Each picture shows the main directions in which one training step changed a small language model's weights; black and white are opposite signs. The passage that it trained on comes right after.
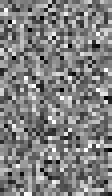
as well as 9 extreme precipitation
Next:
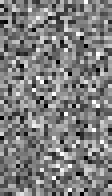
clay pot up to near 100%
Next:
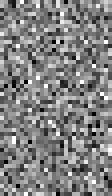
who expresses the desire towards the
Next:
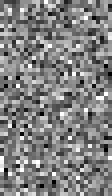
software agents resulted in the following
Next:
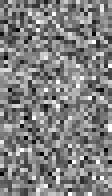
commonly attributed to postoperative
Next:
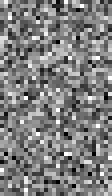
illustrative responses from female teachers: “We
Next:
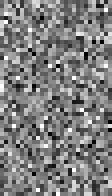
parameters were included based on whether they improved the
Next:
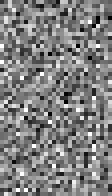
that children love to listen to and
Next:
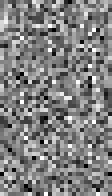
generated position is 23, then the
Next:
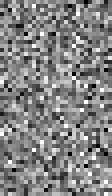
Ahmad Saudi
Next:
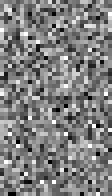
the propagation environment are not considered.
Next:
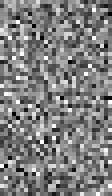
Sex Education with a Christian
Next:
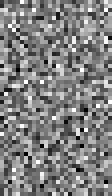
experiments) implemented (or performed) especially for
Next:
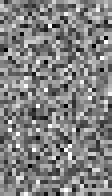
underwent bronchoscopy
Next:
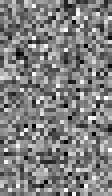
A.1 – Development of innovation concepts
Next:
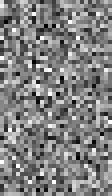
general. Make wider community aware
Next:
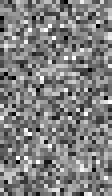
that transformed the face of South
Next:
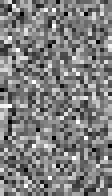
and scope for use of novel food
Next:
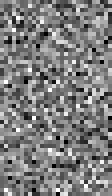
Figure 19: Ratings for
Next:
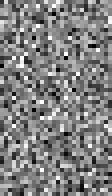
consists of two components (Grant
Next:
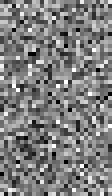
is critical to protect children in a
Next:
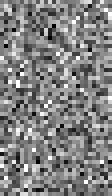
the success (World Bank,
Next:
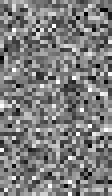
the actual situation there is. I have
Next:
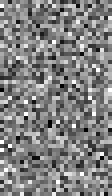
encountered in 3.4%
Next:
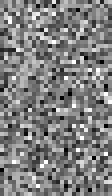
good separation between the clusters of
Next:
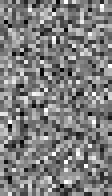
lower than previous years—as shown by the
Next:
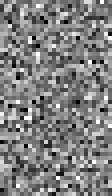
pathways, an MRM method was
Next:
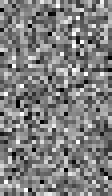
most herpetic infections may be
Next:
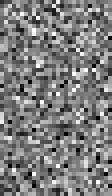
of data. These algorithms are associated with limited
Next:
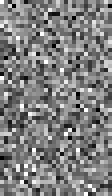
would help management to decide where, in
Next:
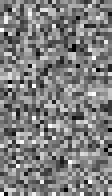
the environment. This can lead to a decrease
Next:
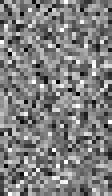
geographically dispersed.
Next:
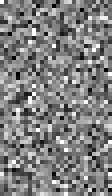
light relations of power and processes of ideological
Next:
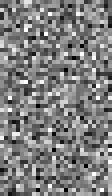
NWS to liquidate their
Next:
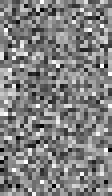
a voice to be objectively
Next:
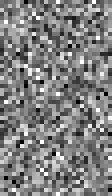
use of physical demonstrations also create
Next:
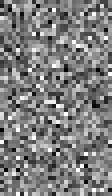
and Rhetoric in the political,
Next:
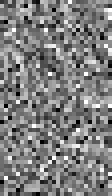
measurement ratio $\alpha = M/N =
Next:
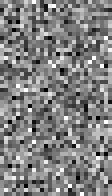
data collection. Regression analysis was used to
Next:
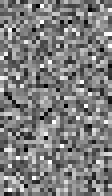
shown in Table 1. Figure 1:
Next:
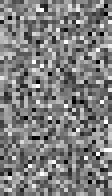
to increase production in the nursery.
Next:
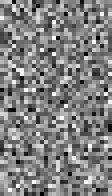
and analyzed inspired by Braun
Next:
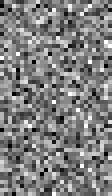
integers; Solé and
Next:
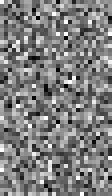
of density and basal area are observed in
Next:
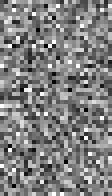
cases may be sealed with a
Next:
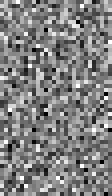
(BÖHM et al.,
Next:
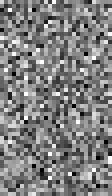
13D). The number of teeth
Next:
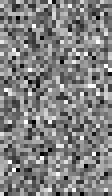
Demands only as Resources increase -
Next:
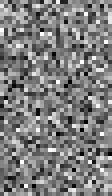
to consider ES in their methods.
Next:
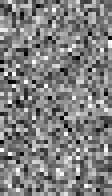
and mice infected with cestodes and
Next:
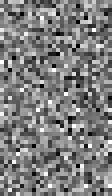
them into the final stages of production since
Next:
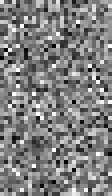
Onsite exposure risks ✓ ✓
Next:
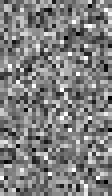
the whole session. Attention was given
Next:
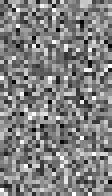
of firms were contingency factors
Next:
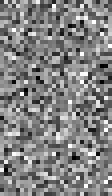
fuel used [10]. For this
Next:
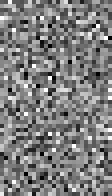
that there is a need to encourage
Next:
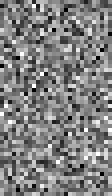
Samaj's KRT
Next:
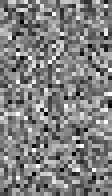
voxel size of (0.7
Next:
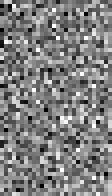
and instead can be found elsewhere
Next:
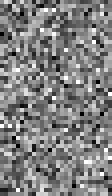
and training materials for institutional publishing
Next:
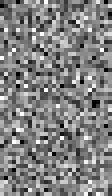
(Office of Population Research
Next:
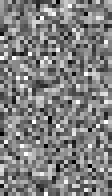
connection with implementation of the model results in the
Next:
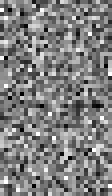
chosen, broadly put, were
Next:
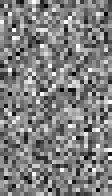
Voltage gain: Across
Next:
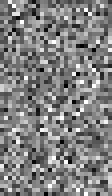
can engage their professional practice in academic research
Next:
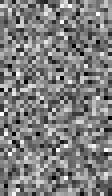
Indufor Oy Report 2015.
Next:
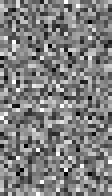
expressed as a planarity ratio
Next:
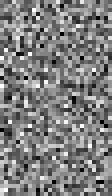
implication of this is that increase in
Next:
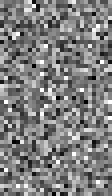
duration (max 40 frames),
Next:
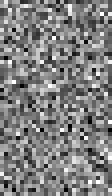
using the infrastructures identified and enhanced
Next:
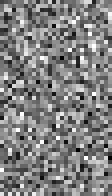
the end of the trial period, and
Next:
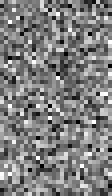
The interspecific trend previously reported by many
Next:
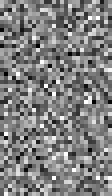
be the angle of collision with
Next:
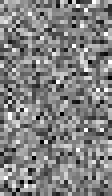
how.much urine
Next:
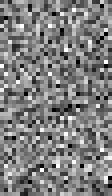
scale at which the branching
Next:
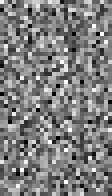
positive effect on economic growth. While interest rate
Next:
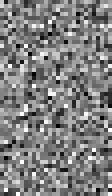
ILC is another type of learning strategy
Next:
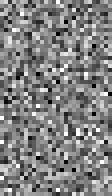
with one another, communication, perception of
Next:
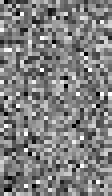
devices may share a single function.
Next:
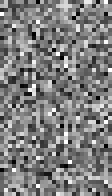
Burdwan Institute of
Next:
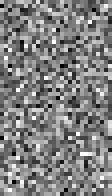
of painting water surfaces by
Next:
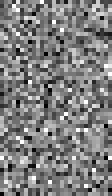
environment under conditions of seismic activity includes
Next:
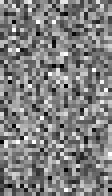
utilized as received (Ganigar
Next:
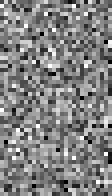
pus aspirates were collected.
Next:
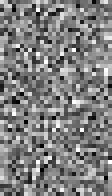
wider advertising
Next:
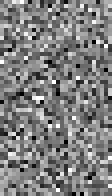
used. The median is taken to represent
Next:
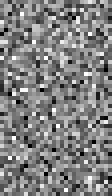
methodology complies with the GDPR and
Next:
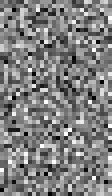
a developing country like India revealed common
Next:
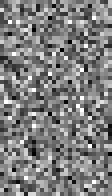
code technology to streamline and automate
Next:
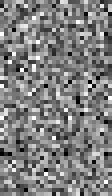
skills to support the cores such as
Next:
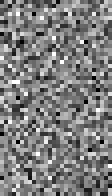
and clustering algorithms for user reviews
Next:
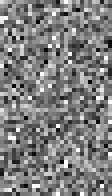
change on the different sectors. Fig.
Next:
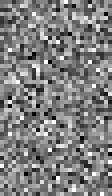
The data collection lasted one and a
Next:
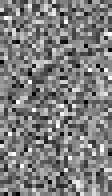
at a hypothetical zero surface
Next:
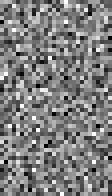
blogs, and open-access
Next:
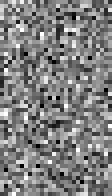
largest contiguous expanse
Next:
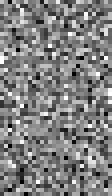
report with the calculations while maintaining the
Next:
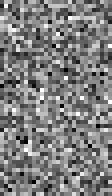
Contact precautions should be used when
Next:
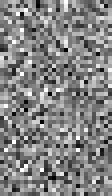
variables, indicating job satisfaction is as
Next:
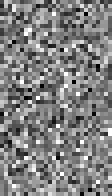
in school settings as shows in their
